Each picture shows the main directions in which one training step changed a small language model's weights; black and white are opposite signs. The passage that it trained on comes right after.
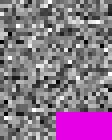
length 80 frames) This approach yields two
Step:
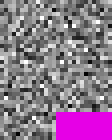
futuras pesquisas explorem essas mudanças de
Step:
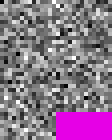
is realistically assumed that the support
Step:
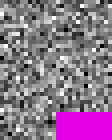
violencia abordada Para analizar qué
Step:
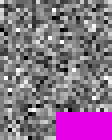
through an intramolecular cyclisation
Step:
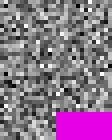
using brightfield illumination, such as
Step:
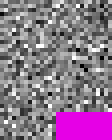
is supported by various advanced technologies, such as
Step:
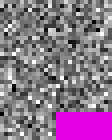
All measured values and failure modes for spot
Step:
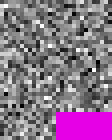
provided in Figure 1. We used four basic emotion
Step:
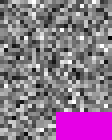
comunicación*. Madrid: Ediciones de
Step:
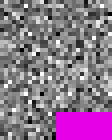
закладах вищої освіти в
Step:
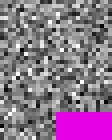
rates of execution, serving as short rests
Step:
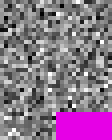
cisão entre a luz do dia e
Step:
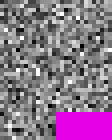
from PCA–multivariate analysis for
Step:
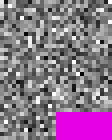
infiltrado pulmonar, predominantemente
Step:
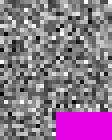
ultracapacitor. As there will be
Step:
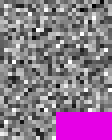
photovoltaic panels until
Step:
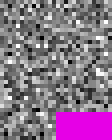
in children between the age group of 12 to 23
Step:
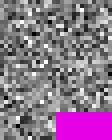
Патоморфология иммунных
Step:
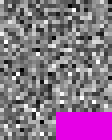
Nabu and Tashmetu (SAA
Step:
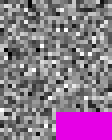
treatment of this fracture. Keywords:
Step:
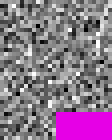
W & Chen M C (2012). A study
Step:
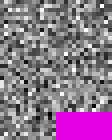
gugatan. Hal ini juga
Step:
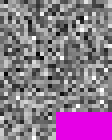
modelling and processing, while at the same time
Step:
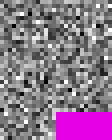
"move", "white bone",
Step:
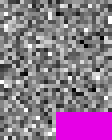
no es más que esa articulación. Su
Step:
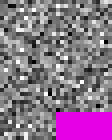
to know the stakeholders prior to the project. It
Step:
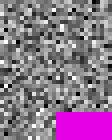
FORM Nabajyoti Parida
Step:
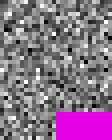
there are two main participants - the teacher and the
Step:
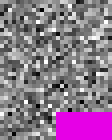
biLSTM layer, for the input weight matrix
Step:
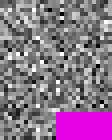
conditions of Ogoni up to date.
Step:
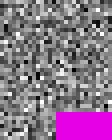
y \text{ is the function value at the
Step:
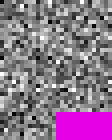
this requires careful management to avoid spreading
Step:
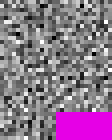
& Okumus, 2008). In this
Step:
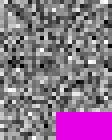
techniques were used to determine the optimal configuration of system
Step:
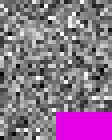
bersumber dari berbagai macam
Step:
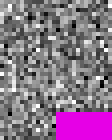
assigned. The instrument is composed of three parts
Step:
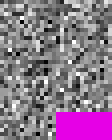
navigate through this sea of possibilities.
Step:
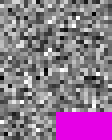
modern world. As for as the education system of
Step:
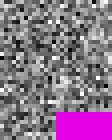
against the infrastructure's mission and not run counter to
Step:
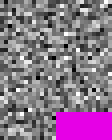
stress reaksiyalarini yuzaga keltirishi
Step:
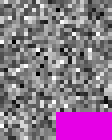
"Ingredientes da Concepção
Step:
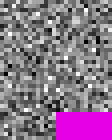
hours in this case. large-scale events could mean
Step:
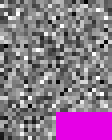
la esfera de protección constitucional del
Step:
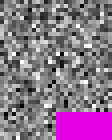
д.ф.н., профессор
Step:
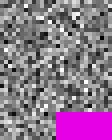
enterprise of e-learning research has been
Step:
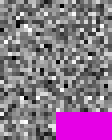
novel builds an environmental imagination. Nature and
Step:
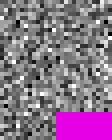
current work was developed as part of the H2020 project
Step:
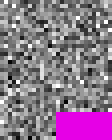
harmonized to within 0.003 pH
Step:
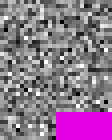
Литературы: 1. Yusupov
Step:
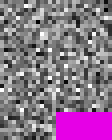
tRNA-Alanine 73
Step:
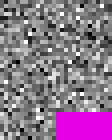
selanjutnya (Susanto,
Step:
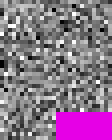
a capacidade da abordagem proposta em identificar
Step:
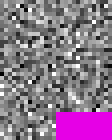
только в ночное время, то
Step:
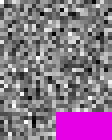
multiple cases have been reported in which teachers in
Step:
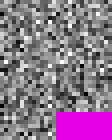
не ведалі дзяржаўных
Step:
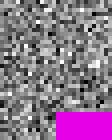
Koreya, Yaponiya,
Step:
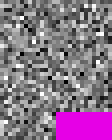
KCl, 0.1 M solution was
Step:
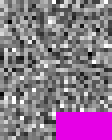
California with 40 years' experience in control
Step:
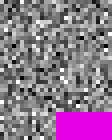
consume the *Burkutu* obtained
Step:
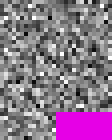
ko‘rish mumkin: jamiyatning umumiy
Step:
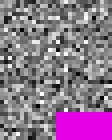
kind of activity for the first time. At seven
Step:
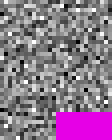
bo'ladigan murakkab efir
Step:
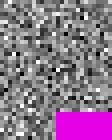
gibt, kunsthistorisches
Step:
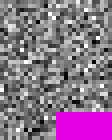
presentes, acto en el que no
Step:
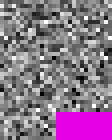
My children are aware of the facts and
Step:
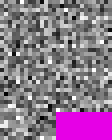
os setores público e privado. Tal
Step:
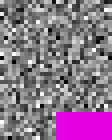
uncertainties. A low-pass filter is then
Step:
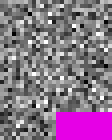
variety of research and development project, such as commercial and
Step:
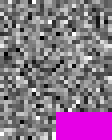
que los productores de calzado prefieren
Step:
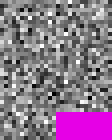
is an action taken to meet the needs of other people
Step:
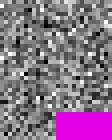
and intestines causes an increase in the content
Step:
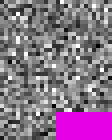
cámara pueda traer la ficción
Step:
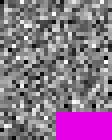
Covid-19 with the highest percentage reaching
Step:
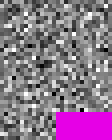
6). Inhaltlich haben sie die beiden
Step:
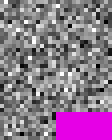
les Etats membres à élaborer
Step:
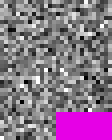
Distribution of diagnoses according to the results of
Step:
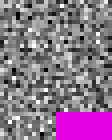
consists of 15 subjective type of questions. Each question
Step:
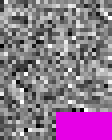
que ce soit, fût-elle
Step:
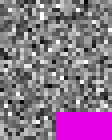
- IT01 Training for Women
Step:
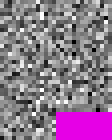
traços mais marcantes das sociedades capitalistas
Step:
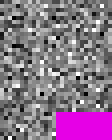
comprende. Se crea interés para futuras
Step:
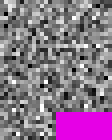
SPSS version 23. Continuous variables
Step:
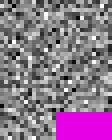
va boshq. Pedagogika fanidan
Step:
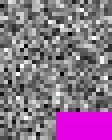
tecnología. Atentamente, Juan Luis
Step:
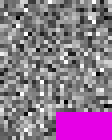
людини як конститутивного чинника
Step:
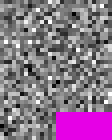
играет теоретическую,
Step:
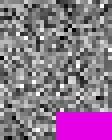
vaqt sinovidan o'tgan.
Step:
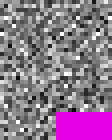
learning outcomes. Establishing specific goals allows institutions
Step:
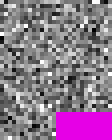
Proteins in maintaining homeostasis in
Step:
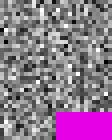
Australian Government Initiative
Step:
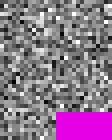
architecture as it can easily be extended with new
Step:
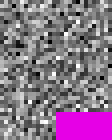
After washing, drying and removing the
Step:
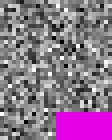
198 с. Stolyarov,
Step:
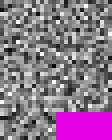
SALUD A pesar de los beneficios
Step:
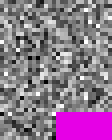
portlagan foydali qazilma
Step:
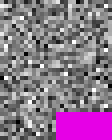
bound state, there exists an average p and an
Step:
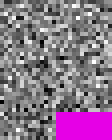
da população no que tange aos cuidados
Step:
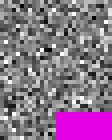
edge (line) between nodes represents the type
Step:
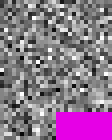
de absorción óptica vs
